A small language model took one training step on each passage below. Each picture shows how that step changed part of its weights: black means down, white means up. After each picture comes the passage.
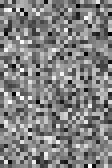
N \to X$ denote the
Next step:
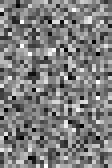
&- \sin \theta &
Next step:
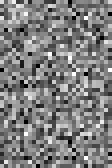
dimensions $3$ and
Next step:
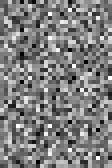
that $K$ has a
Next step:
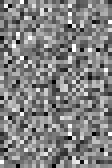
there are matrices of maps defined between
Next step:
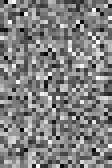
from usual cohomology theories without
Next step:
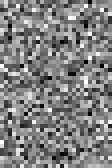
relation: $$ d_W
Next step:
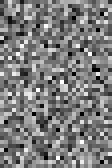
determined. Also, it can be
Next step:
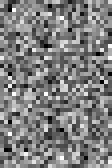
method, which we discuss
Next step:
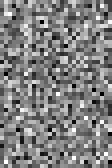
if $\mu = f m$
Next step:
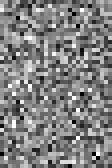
three temperature noise
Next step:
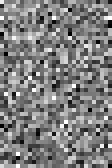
for $\tau$ chosen sufficiently large
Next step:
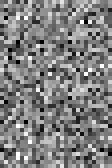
of each word $B$
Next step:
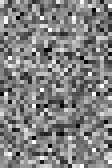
thus achieve the flexibility
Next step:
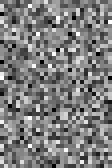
has a zero-cycle of degree
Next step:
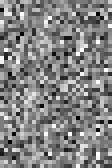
finite sum $$ G(x)
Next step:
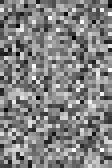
whereas the frequency test set contains
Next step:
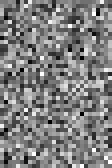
relied on the gradient estimate
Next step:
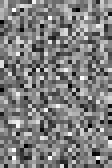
$L$. This is only
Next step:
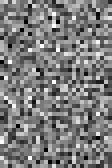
is a certain multiplicity which is
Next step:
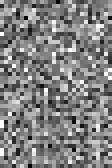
The method features
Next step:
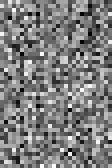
can give rise to certain
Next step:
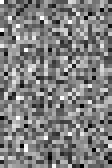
the real roots of $f$:
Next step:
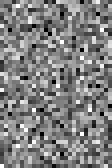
benchmark given in
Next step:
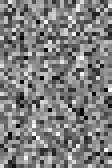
that the adjoint to a
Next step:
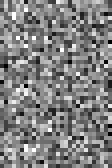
replacement of its network translation
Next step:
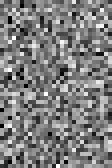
error estimate is very sharp and
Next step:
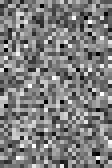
some $C>0$. Let
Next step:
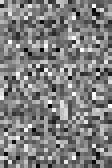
$\lfloor 1/c
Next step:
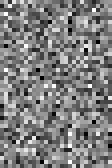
k_n)$ of positive natural
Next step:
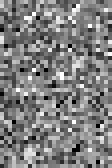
methods that leave behind
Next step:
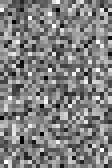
functor from $\cat$ to
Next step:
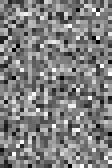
the heated liquid level
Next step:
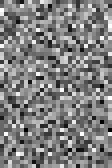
symmetric with respect to $0$
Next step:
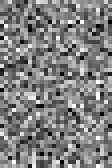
steady-state error.
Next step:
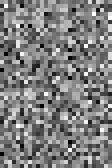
sums $R$ and
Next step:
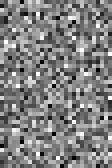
V^{G'}$ for some
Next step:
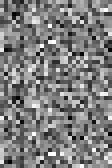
the sum of the factors from
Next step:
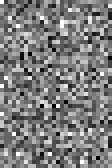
assume that $f$ is
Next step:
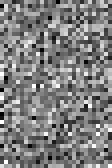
a probability measure $\nu$ on
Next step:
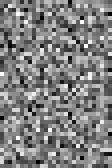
mass parameter $M$, such that
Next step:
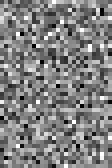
large deviation for locally
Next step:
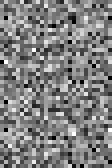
of the sign of the coefficients of
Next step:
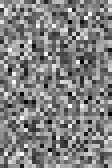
and let $ Z $ be the
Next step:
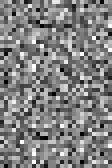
in the asymptotic expansion of the
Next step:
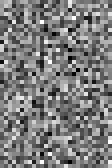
$i$ is the complex unit
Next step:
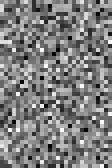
that is, we have the
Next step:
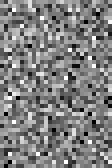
The physical nature of
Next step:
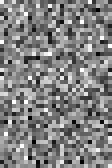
consider system \eqref{4}
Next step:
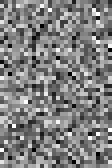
C. S. Dou and
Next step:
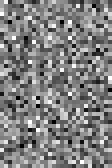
together. Remarkably high
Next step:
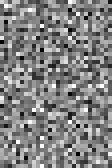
$w$ uniformly on compact subsets
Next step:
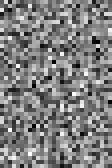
parallel. Hence, this is the
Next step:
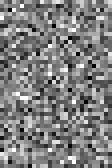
must satisfy some Lipschitz
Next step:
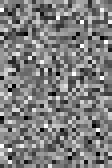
morphism. To prove this,
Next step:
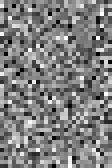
main text - for example
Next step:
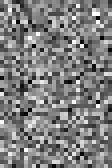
representations. While subsets of
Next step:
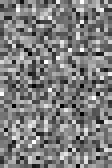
the branch network is trained
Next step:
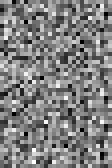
function} and plays the
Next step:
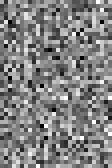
the authors have introduced a
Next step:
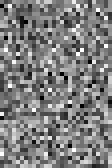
Definition \ref{aug}
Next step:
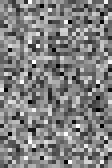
follows \begin{enumerate}
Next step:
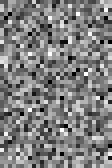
0$ we have \bas
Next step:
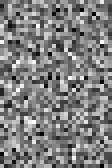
used as a stopping condition
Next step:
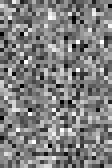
With a foreword
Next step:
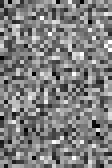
the discrete topology. The zero at
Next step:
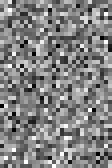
denote this last morphism by $\gamma
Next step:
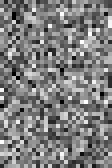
we give proofs of Theorems
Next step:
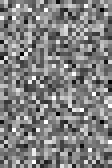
and the limit law for the
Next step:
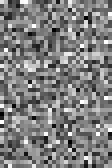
initial distribution $\nu$ if
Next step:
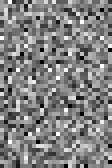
that for $n>1$
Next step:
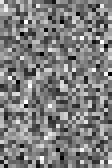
\end{equation*} where
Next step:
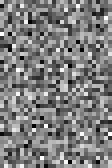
multiplying $T_\star$
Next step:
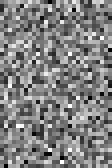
of $n$-vertex connected
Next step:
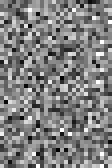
of long-scale information, a
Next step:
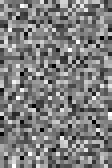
by induction on $n$. For
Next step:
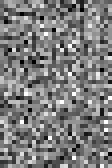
user doesn't provide
